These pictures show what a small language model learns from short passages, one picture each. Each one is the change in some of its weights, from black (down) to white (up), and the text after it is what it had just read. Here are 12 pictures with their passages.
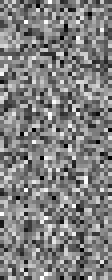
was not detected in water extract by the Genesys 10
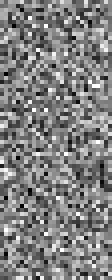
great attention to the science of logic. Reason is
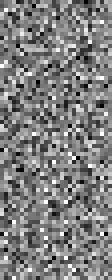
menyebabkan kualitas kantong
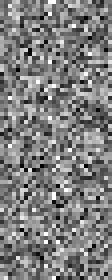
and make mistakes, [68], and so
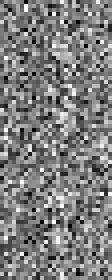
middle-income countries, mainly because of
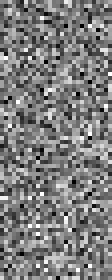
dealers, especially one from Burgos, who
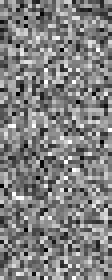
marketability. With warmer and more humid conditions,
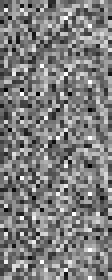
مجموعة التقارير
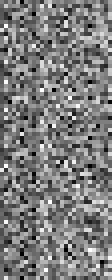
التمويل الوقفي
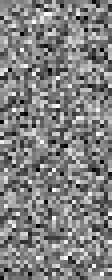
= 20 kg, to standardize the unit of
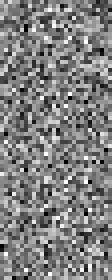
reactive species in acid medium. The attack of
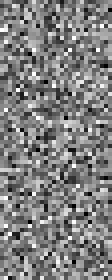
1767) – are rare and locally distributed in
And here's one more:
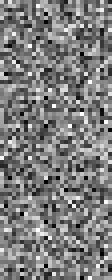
in the elaboration of works from the proposed collections;
